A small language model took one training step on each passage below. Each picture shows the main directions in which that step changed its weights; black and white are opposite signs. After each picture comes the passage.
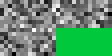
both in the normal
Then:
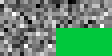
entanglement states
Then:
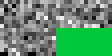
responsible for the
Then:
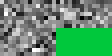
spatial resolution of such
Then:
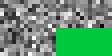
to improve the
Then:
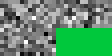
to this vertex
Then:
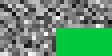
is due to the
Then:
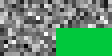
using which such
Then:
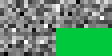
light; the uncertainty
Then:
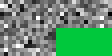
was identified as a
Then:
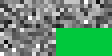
be the case at
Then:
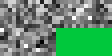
the proof of
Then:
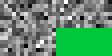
evolution of the scattering
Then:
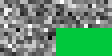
its representation in
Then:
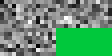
shown in Fig.
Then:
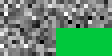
performance level which could
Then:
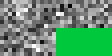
users are so
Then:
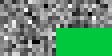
-- might also result
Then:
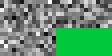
of Physics, University
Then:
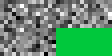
could be computed,
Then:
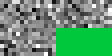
The analysis shows that
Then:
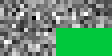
scale and can be
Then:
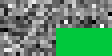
which results in what
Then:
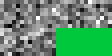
mb) for
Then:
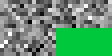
we choose to
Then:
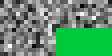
of organization
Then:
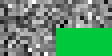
which includes also
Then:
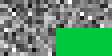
engine at the
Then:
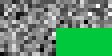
large ion velocity component
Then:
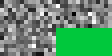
of the magnetization
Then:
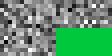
be shifted
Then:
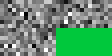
conjunction with
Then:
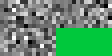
this does not
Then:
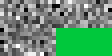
galaxy formation, predicted
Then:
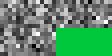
the ability to
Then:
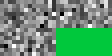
Phys.} J.
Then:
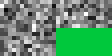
physical system and that
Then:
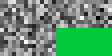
the tendencies
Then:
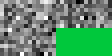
direct neutron decay
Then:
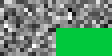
forces act
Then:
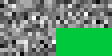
suggestion from Section
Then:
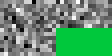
comparing the
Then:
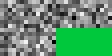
a conservative
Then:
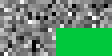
admits also
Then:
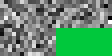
for a practical
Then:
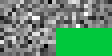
Institute of Physics and
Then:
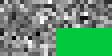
history and
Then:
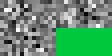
equations. The interface
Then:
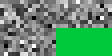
to choose the
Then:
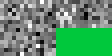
final state. In
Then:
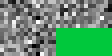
scene and has
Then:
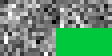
inserted in
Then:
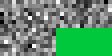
respectively. Hard
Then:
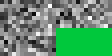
to DRM
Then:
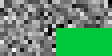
of splitting
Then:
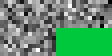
a number of
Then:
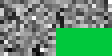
to propagate in
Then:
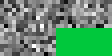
group, because each
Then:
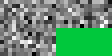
general relativity?
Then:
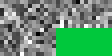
to the field.
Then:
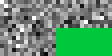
journal =
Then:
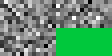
compact emission in
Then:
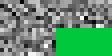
is based on the
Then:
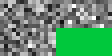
a large dataset of
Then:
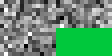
necessary for
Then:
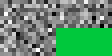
systematically investigate
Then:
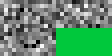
performed with angular resolution
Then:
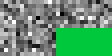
models have been
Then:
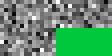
largely agree
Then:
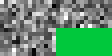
two typical sets of
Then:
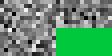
decreases by a
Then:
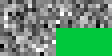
arguments to
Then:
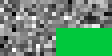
entirely on
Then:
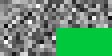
It is noted
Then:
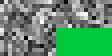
history, a
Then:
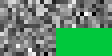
the one-dimensional
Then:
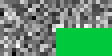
to the high
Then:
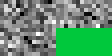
thermal pressure.
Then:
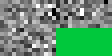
BT operator also
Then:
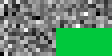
learning and numerical
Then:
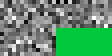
of the AlN
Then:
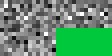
We discuss this further
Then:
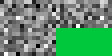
systematic uncertainties
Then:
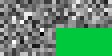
I thank
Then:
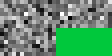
and generate a
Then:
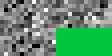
fact that single production
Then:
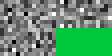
drones and
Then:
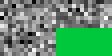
iterated algorithm on
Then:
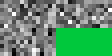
had simultaneous neutrino
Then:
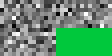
specific discretisation
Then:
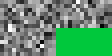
a field independent
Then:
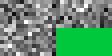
exists if and
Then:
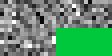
long range suppression
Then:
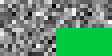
two practical
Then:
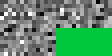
gas, whereas
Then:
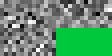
one chooses
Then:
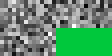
the chiral
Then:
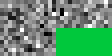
Phys. A
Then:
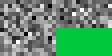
Therefore, if it
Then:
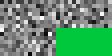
gaseous emission
